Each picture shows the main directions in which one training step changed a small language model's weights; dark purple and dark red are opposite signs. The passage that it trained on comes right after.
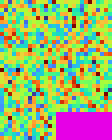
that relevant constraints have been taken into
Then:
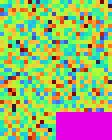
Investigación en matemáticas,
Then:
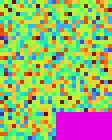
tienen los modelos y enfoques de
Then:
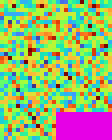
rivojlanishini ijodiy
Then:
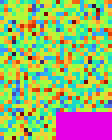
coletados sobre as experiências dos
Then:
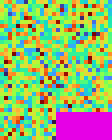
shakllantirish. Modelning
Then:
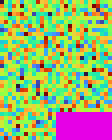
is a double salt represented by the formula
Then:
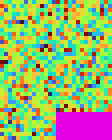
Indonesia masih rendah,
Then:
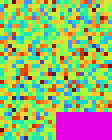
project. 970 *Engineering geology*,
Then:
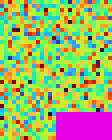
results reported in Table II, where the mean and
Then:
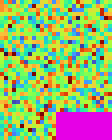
is zero. Then we can axiomatize
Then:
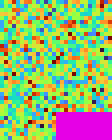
de réussite de tout projet
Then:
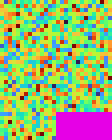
mark with the same Methanol. Further
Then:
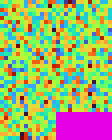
np. gdy okazuje
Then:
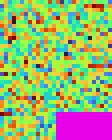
mencoba membuka hati
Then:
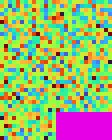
$\beta_0(\cdot)$ as a solution to integral
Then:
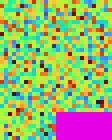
is Einstein of scalar curvature
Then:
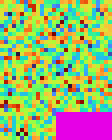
по лицензии Creative Commons
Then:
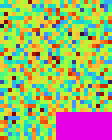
potential to harm or destroy life.
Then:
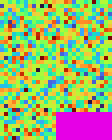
parabolic Liouville results which lead
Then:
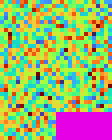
сўм** миқдорда
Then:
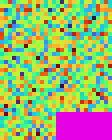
a tensor of order $2D$ with mode
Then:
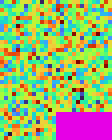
an ordered Banach space $E$,
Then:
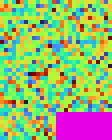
previous nasalsurgeries 6. Allergic
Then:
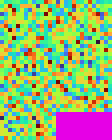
encompasses the two-dimensional unit square
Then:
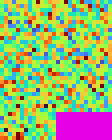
adhmaana (enlargement of
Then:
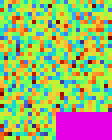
fotosuratlar, ilovalar,
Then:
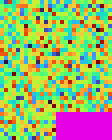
attempted arrest, citing a
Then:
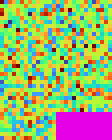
to the number of processors available is termed as
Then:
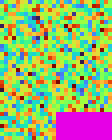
the subject of interest due to its aggressive
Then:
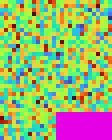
5000, and most preferably from about
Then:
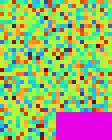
poor results. At universities teaching
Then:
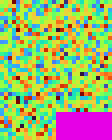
in the sense of distributions. Hence, the finite
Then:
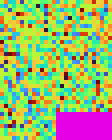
taken besides a Master's degree in
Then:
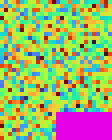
by $h_1\kropek
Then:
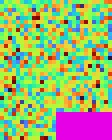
3 relations and since $Dias$ has 5 relations,
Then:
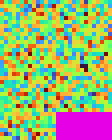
Якуний баҳо йил
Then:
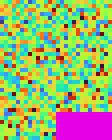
CHF, congestive heart
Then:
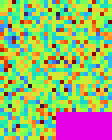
resistors or unless it has a
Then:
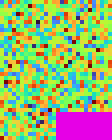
развития / Под ред. А.К.
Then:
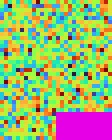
order to establish unitarity conditions, stronger conditions on
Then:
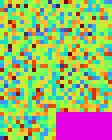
and use a simpler model. **Fig.
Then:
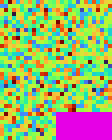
to these changes including the field of education.
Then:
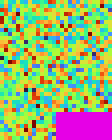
Hal ini memperkuat
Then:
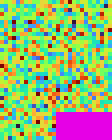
Intelejensi adalah
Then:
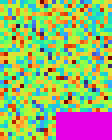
шу каби бир қатор
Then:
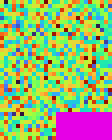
SAN'AT ALOHIDA
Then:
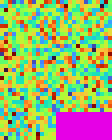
the countries that lead the charge in these eight
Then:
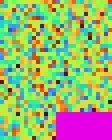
para el desplazamiento de los
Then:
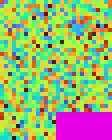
Belles-Lettres, des
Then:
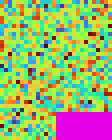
the importance of its social dimension As part of my research
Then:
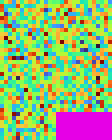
finite group $G$ is said to be
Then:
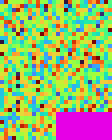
on the bogies of new construction in Table
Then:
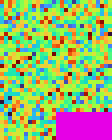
of all pure Hodge structure of weight
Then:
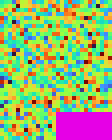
Solvency II and $\varphi =
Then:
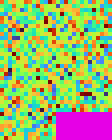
then each corresponding 1-form $\pi_i$ among
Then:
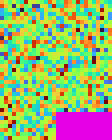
right by $(b_{1},c)$ with weight
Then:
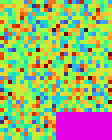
Гиддингс Ф.Г.
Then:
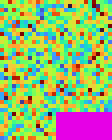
crew pairing. Like the one of
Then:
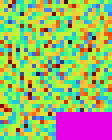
a innovar en su quehacer.
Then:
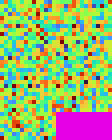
the subject. The main purpose of this note is
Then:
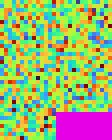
Engellilerin direkt politika
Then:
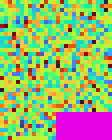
thesis we study, integrate and make some
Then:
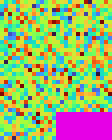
PVAP, HPMC acetate
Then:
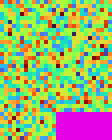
$n\geq 2k+4$ with
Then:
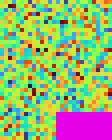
turn to a psychotherapist or
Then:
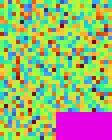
services, (2) the importance of
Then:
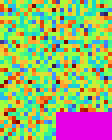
conjugate subgroups of $W$). The
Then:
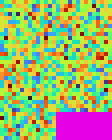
the ROUGE-1 scores are
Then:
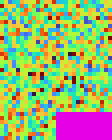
model and other heterogeneous labour properties
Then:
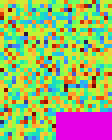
values between the G level, at Icon Siam
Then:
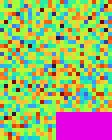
can use botulinum toxin
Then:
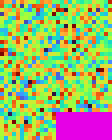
3, mean percentage of wound contraction was
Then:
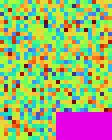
line with researchers like Ayanwale
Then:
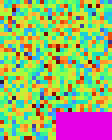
fabricated under atmospheric environment
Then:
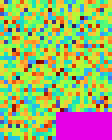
of the Hartman-Grobman theorem exists
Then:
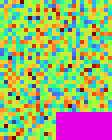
study: The main objective of the study is to
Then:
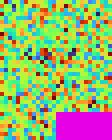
may be applied while assessing various scheduling
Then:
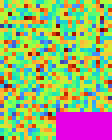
picture is not that simple as it
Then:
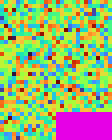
the discrete internal state on a finite state space
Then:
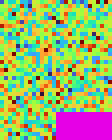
editing digital content in various formats;
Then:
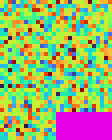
3 4 5 6 Gauge length L [mm]
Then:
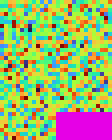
algebra $A$, which is given by the homotopy
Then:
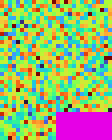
and patient loyalty to healthcare
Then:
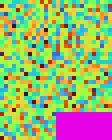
field $u$ on $U''$ with
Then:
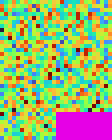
o nascimento do filho,
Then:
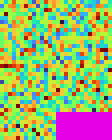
operator $\Delta := div \circ grad$ applied to
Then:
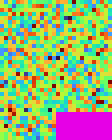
aniqlanadi. Qiziqarli
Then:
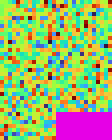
La Réunion. Société
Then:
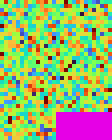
$u^y =1$ for some nonzero
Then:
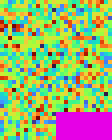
Nazorat guruhi esa
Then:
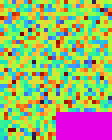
process when allocating responsibilities**. The
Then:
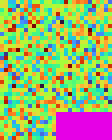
and Mr. Mohammad Hamad from the
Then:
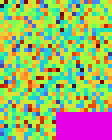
les rôles des dynamiques de
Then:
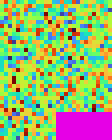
local side of this boundary. A finite derivation can
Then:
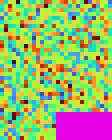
the local environment. – Yes Type of feature
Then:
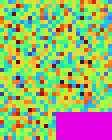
language model, capabilities, etc.
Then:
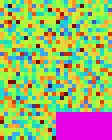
Figurine Findings (urban,
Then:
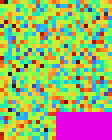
accuracy, false-positive rate and
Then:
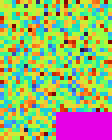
second row, the posterior mean (solid
